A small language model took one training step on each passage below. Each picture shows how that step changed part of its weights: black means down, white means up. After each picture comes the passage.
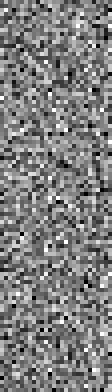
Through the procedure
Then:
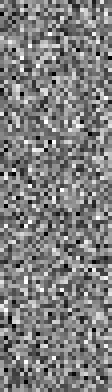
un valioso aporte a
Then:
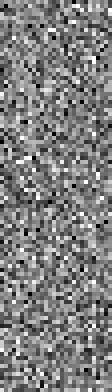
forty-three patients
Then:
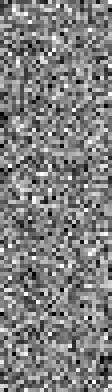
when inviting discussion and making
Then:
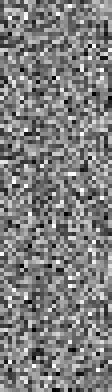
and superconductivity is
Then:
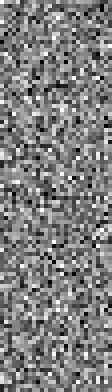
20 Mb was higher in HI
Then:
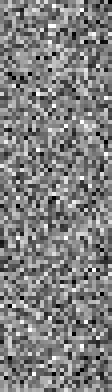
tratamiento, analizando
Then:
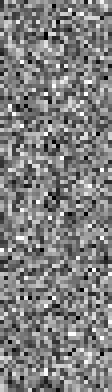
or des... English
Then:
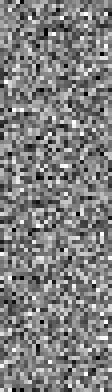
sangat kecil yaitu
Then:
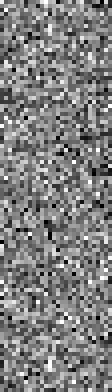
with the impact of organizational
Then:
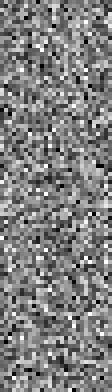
of partnership. As in
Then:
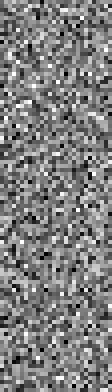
between activity-induced
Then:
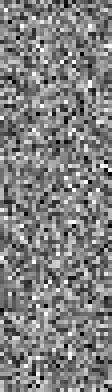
Jacob Iteba:**
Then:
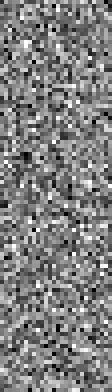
América Latina,
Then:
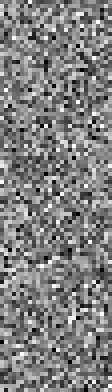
this type of pain can last
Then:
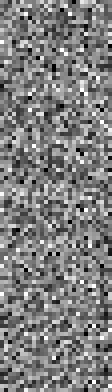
Organization (WHO)
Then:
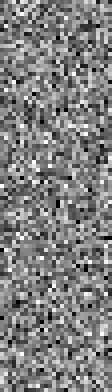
of the activity. Teacher
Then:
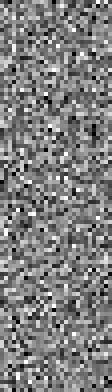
оид билим ва
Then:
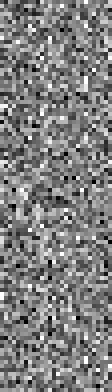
هو أن
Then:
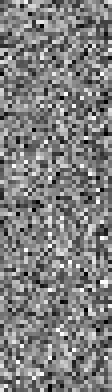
to the value which has been specified
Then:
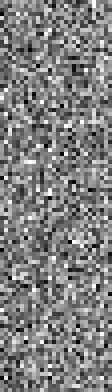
(AMS-P), em que
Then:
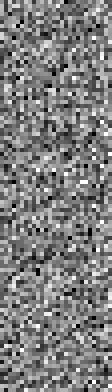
Transportation Research.
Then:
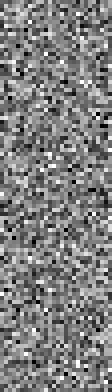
as the reach of technology is
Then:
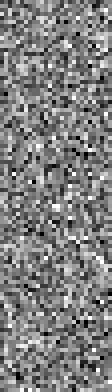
the conductor. If the
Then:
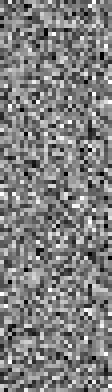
symbols $\int$ are
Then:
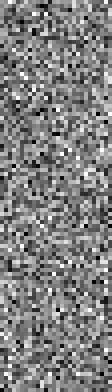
of air completely and make
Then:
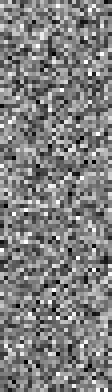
transition formulas and can be used
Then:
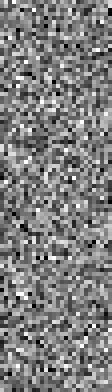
con un nivel de competencia
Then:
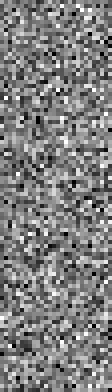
reprezintă o
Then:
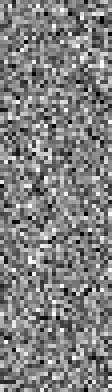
we do see that the partially
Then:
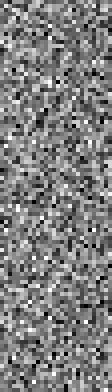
example, the following DLAs were
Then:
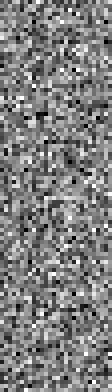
A SPE can have up to
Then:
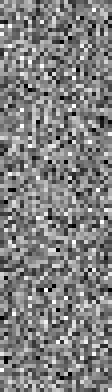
also strongly depends on how
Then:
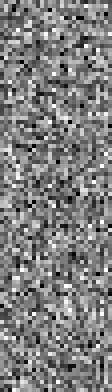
kleine Impulse und
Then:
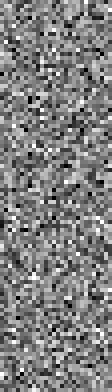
zones for tracking
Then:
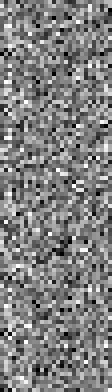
\bibinfo {author} {\bibfnamefont
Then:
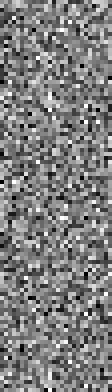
haqida ma’lumot
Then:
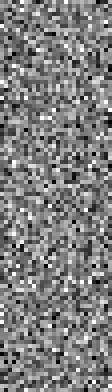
delu, znanju in
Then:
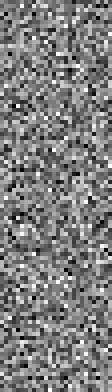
Bu xalqning yashash
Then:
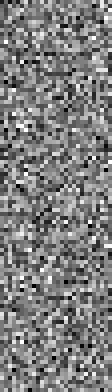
contexto de empresas
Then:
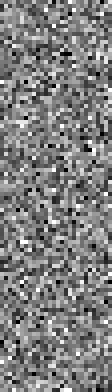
label the discrete
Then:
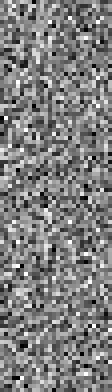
a quantitative approach,
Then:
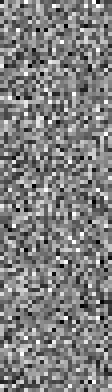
iteration of the loop over the
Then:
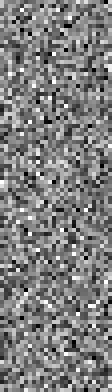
zeroes, $Q(x)$
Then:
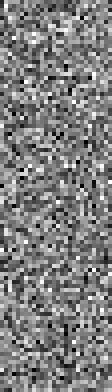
measure indicates greater shock
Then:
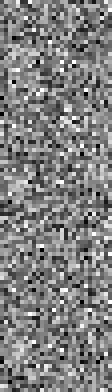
and give feedback to the
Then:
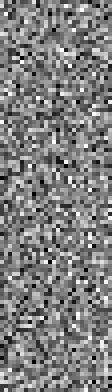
a joué un rôle
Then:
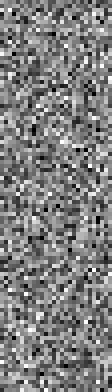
matrix elements, and
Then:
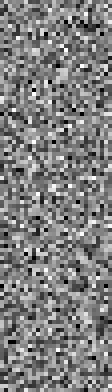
called a prime number.
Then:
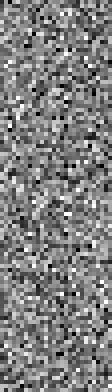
multiplicity grew with the
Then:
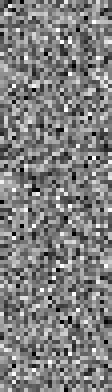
continuum part is usually very
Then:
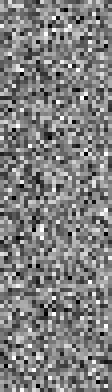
sine schimbări
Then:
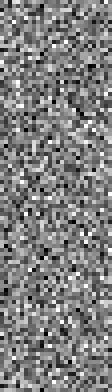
(TVET) is a
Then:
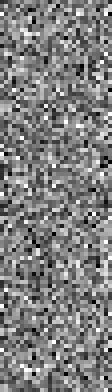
in various positions in both
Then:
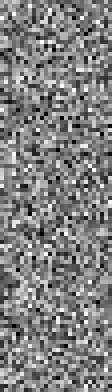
separately below.
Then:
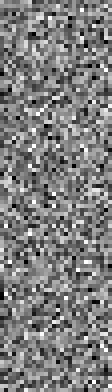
corrigidas pelos
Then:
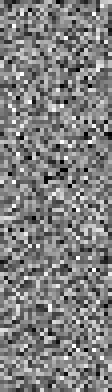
of Cuban reality, but also
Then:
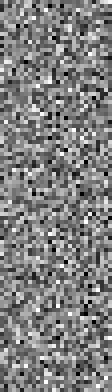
of tourists were willing to
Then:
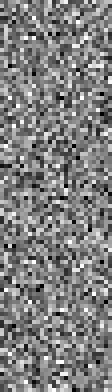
$\We$ inertia
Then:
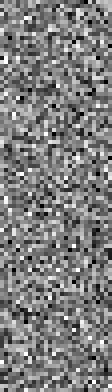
in redundancy of
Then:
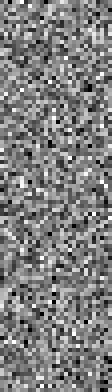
annual report, with the following
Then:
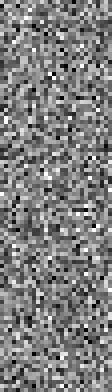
research identified several programs
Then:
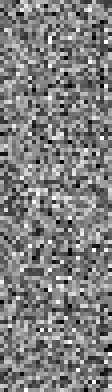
Washed the ethereal
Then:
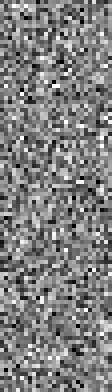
doktori (PhD),
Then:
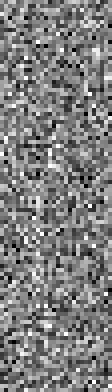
per winkeltype Op
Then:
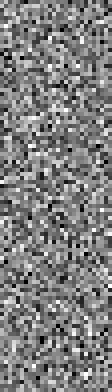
f\"ur Physik,
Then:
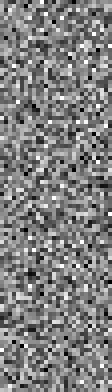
effects on stock prices, we
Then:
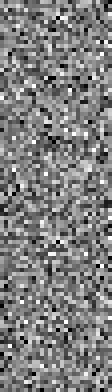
una brecha digital en
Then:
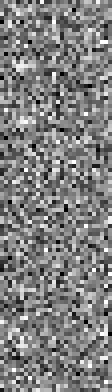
pouvant être
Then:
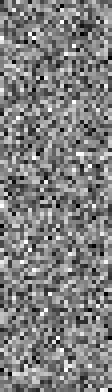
at speed level 2 =
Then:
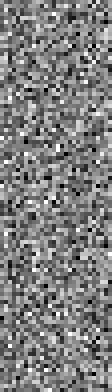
39 сотрудников
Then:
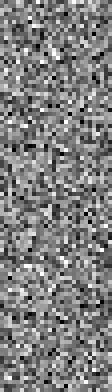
be titled and the transformation of
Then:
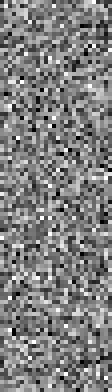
of the derivation are given in
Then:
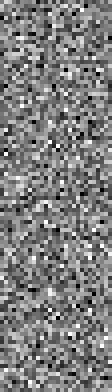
quantized CRB as the
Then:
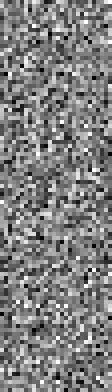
em relação ao ano
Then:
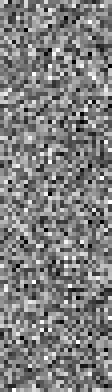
These physicochemical and
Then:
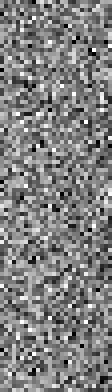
bo'lib, ularning
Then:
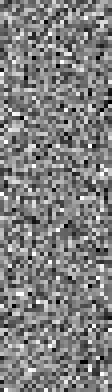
proliferation in the
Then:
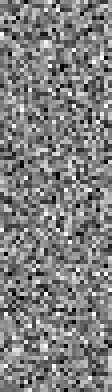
esportes do Clube
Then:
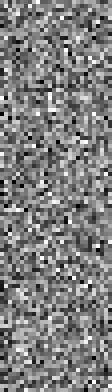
a permanent resident of the
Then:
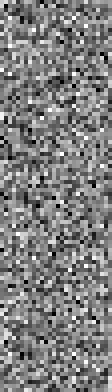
and {Coyne}, R. and
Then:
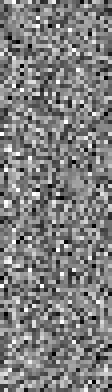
\cup \left\{
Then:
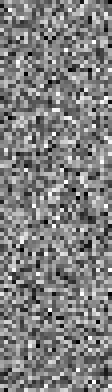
a Raman signal is thus
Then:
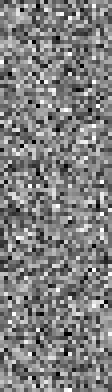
de te gemakkelijke
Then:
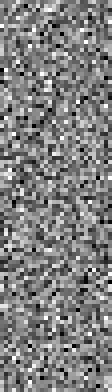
materials could not be widely
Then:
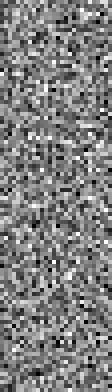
sifat samaradorliklar
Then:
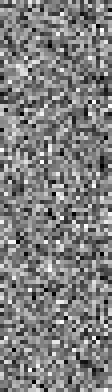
the shape of distribution does not
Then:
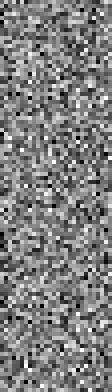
tilga olishdan,
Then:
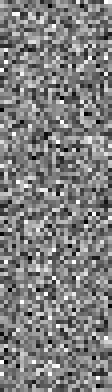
plays an important role in
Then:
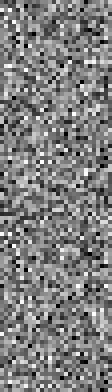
relevance and theoretical foundations
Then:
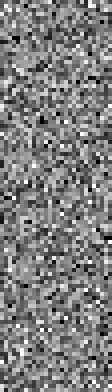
necessary. With the above
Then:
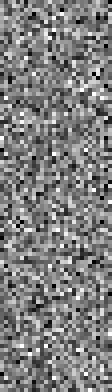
genau hier scheint
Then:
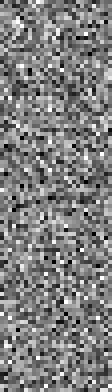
with EtOH, impurities
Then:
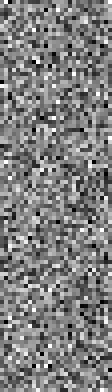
cosmological context, the
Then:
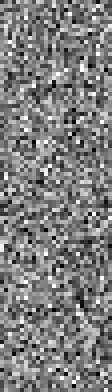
material damage from this
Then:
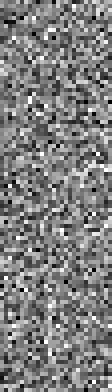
como o principal país
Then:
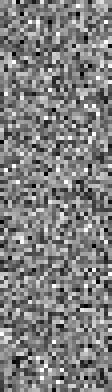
antibacterial activity of
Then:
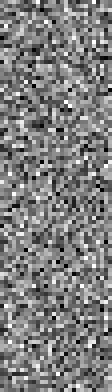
formula. Because these three
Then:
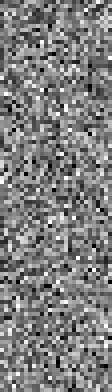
local magnetic field derived using
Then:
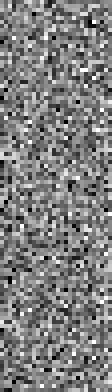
one pair (Pair 38)
